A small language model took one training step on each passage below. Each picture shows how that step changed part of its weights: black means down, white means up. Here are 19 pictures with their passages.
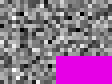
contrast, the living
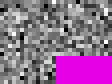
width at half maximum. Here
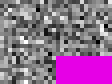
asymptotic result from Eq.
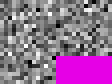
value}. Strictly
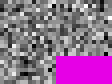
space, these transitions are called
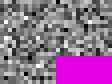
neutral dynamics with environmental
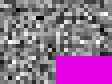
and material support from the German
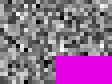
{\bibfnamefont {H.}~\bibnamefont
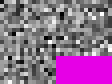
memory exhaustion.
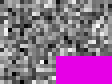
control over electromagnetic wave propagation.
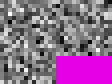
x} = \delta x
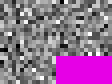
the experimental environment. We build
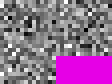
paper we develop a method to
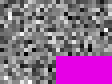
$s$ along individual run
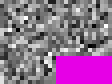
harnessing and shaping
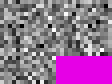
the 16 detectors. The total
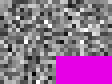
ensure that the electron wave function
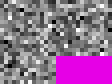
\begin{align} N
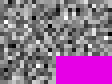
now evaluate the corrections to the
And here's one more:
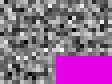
to 4D transformations controlled by
